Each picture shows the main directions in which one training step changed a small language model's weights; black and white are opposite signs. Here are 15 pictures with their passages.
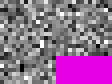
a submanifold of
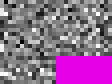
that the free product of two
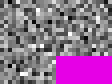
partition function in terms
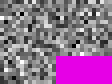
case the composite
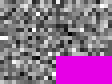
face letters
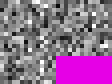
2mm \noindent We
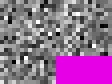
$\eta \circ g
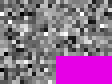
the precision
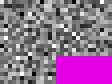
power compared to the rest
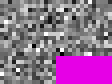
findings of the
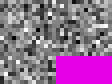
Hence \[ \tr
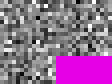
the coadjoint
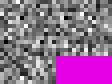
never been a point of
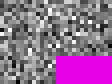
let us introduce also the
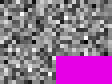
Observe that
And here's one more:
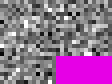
mean a commutative
